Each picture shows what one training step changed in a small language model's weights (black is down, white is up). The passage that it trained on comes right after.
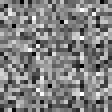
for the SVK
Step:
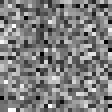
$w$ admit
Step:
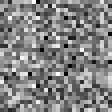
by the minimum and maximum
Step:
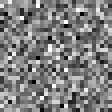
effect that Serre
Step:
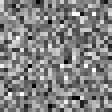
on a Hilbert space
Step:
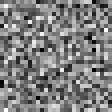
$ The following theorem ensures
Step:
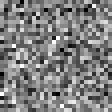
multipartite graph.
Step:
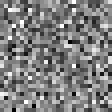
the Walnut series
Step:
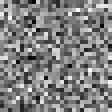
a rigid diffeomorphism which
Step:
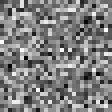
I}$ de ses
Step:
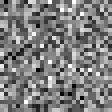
generality, we may assume
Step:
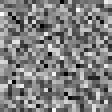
called the {\it
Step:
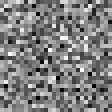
$S$ is the
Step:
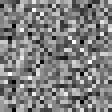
\sqrt n,
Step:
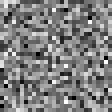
Then the family $$
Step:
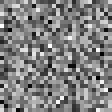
functions and safe sets
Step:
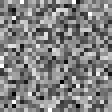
a dominant weight. Define
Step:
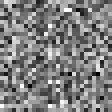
also holds for all
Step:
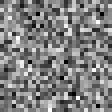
on general functions. We
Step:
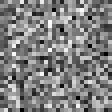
our needs. In
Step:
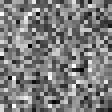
and we do not know
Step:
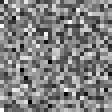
a response variable and
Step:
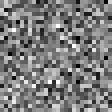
as follows. Section
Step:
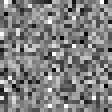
However this would allow the
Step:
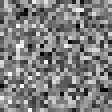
the Pell conic
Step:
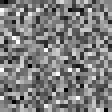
are essentially different from those
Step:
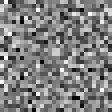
is a standard infinite
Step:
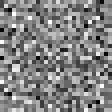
which also has some additional
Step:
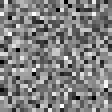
is to find a good
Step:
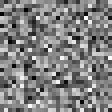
\rightarrow Q$ be
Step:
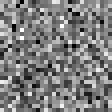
groups of~transformations
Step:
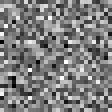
The parallel class of
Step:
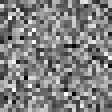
representation of the network dynamics
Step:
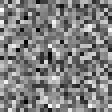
$i$ whenever
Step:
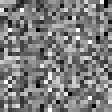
It follows immediately that
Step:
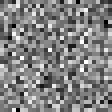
bulk phases
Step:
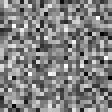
C) sector with
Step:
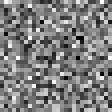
as it showed relatively strong
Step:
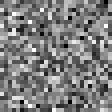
well known in the case
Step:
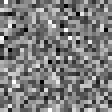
Step $(a)$ follows
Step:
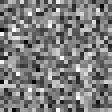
section. We transfer our
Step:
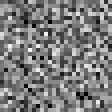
the above arguments give the
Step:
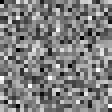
Rado numbers depending on
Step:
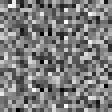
this case $\DD$
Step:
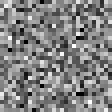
proposed here is quite elementary
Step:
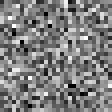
in much less computation
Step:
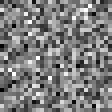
approach to build such
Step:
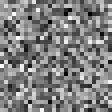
torus and its quotient by
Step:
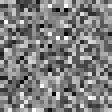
full-phase model}
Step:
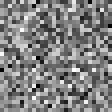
and with a dimension
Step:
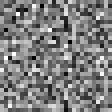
all, replace these
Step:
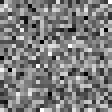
boundaries, as above.
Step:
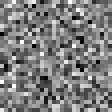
case is known to be
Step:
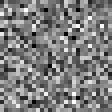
functions of independent Gamma
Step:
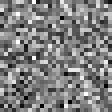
Using the uniform boundedness of
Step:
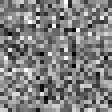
one in the cited
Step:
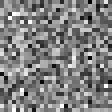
and comodules in
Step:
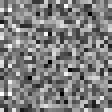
the deformation complex on compact
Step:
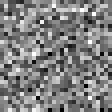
is sc-smooth
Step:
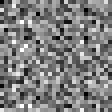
IDT processes
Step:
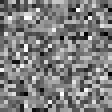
consuming in this
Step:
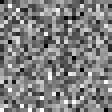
change of variables but rather
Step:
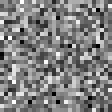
also continuous and bounded.
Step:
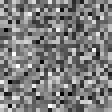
step, we can always
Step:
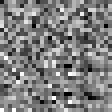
isometry group, but for
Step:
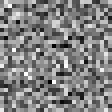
is contained in the closure
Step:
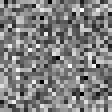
the Symmetric
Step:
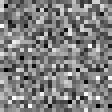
indecomposable objects in
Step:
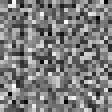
this case the evolution of
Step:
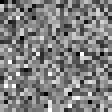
Jankov formula of
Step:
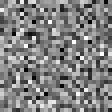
{\em Von
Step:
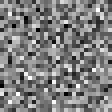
that spectral radius of the
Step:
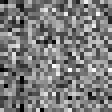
two basic ideas of
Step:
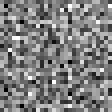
integrating over the interval
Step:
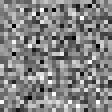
\perp} \cap
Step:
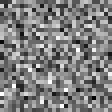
cases. The general case
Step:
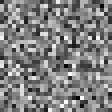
domain of a function
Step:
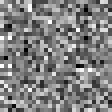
doubly graded complex
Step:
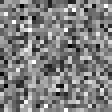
disjoint tuples of
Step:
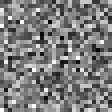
over $c^*$ and
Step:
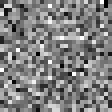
it will skip
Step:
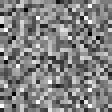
\! \rightarrow \!
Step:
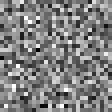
of the corresponding stability criterion
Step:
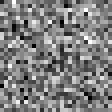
homotopy equivalence of differential
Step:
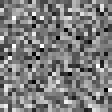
to deduce that the condition
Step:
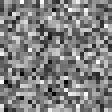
either negative or positive.
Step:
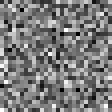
level $kn$ and
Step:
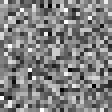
the class $\beta$
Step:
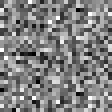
it is very natural to
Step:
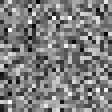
follows that from the theory
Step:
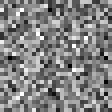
generated by positive roots
